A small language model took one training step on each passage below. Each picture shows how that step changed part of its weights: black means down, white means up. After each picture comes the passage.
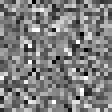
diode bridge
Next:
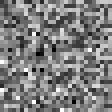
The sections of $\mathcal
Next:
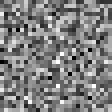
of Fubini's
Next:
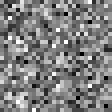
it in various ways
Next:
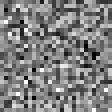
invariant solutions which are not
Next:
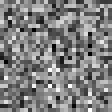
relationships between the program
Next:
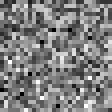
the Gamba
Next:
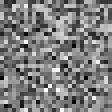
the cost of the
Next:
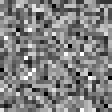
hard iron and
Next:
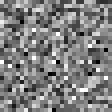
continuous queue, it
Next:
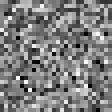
given pump power is
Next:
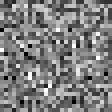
the study of the
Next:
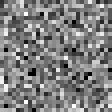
. The diffusion coefficient assumed
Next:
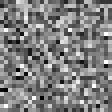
A structural equation modelling was
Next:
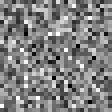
solubility of
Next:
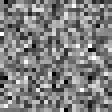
intercept is equal to
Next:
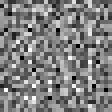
signals bounce off
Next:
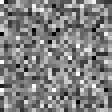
form, serving as
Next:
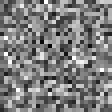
Finally, these lattices
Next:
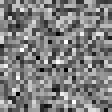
is through quantum entanglement and
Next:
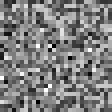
the results of the correlation
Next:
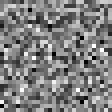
\bar A_m
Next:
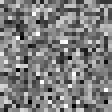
section we describe an observation
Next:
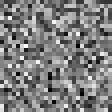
each hinge appears
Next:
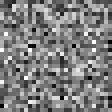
the type of bacteria
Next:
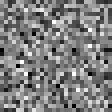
transportation. In addition,
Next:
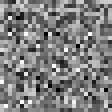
with the spatial discretization
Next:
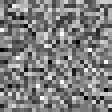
for the case in which
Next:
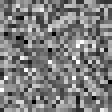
quadratic residue codes
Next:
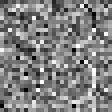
at least several particles.
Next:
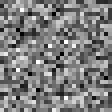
η of the first
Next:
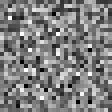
working on information and communication
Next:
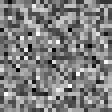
treatment goals include control
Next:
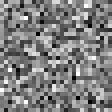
do not claim We do
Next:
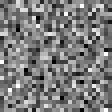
Milham is one of
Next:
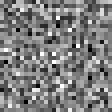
and normalised by
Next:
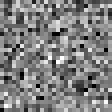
pressure field, and the
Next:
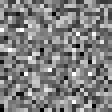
was raised from 4
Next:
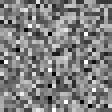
\& Operations
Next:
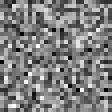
the property stated in the
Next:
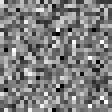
world and also across various
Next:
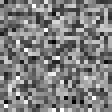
rest of this paper,
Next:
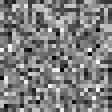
the trajectory of the maximum
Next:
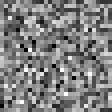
divisors supported on the
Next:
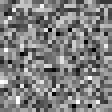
given by the composition of
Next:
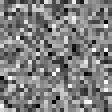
unicity theorem (
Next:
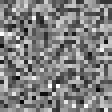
$\cal C$ has
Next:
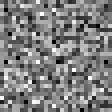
be linearly and dynamically
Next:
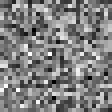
the following. Using equations
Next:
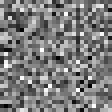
is different from the
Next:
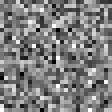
types of $\Sigma$
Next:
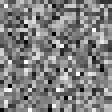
marking points is shown
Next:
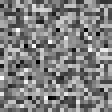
composition near to EeV
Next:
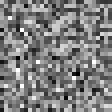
message is checked by
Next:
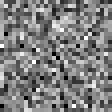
fuels. Furthermore,
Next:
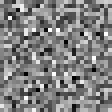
we find solutions to
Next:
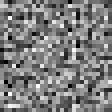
once appropriate weights in the
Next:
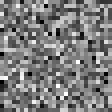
number $p \in
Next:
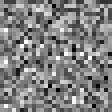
partially supported by the
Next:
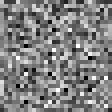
presumably be
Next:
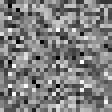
this point in the basis
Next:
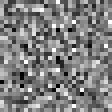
energy systems. This is
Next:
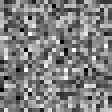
fields are called the
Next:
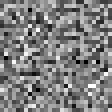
\Theta$ for every
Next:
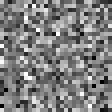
vipaka and
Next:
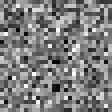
generated by a copy
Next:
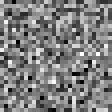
can be seen that each
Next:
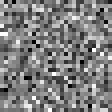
radar sensors.
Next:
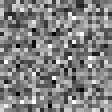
is, for each
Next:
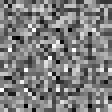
components such as the composite
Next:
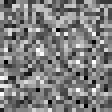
the one-loop term
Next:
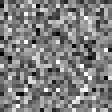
yellowness value was
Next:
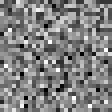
hardware problems and the
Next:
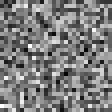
an exponential improvement over the
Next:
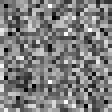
Proof:\ \ For any
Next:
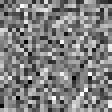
dosages of
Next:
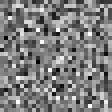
degrees and denote by
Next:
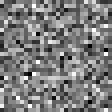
removal of an electron
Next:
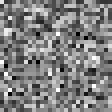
new optimal stepsize
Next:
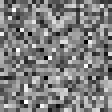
any Lagrangian graph is Lagrangian
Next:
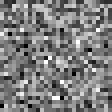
the value of the sum
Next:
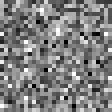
order to get more efficient
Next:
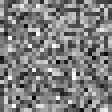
to a wider class
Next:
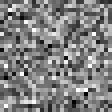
if, for all
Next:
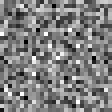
shall go back as far
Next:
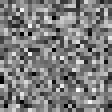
Theorem 2.5 are
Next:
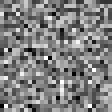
of the content of
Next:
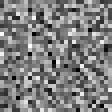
\newline 2) If
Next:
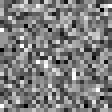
to the diagonal case by
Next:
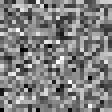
and temporal stability, with
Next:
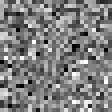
was purchased from
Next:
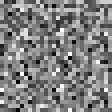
and that force convergence on
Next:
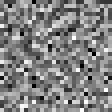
mine gas management
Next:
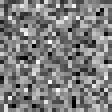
to formulate a
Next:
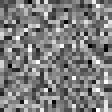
Input parameter matrix
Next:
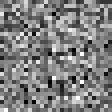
of the RHN
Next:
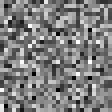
follows the approach discussed first
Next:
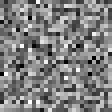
{Mar}} and
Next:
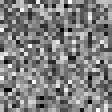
and innovation actions of the
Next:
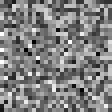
the main crop.
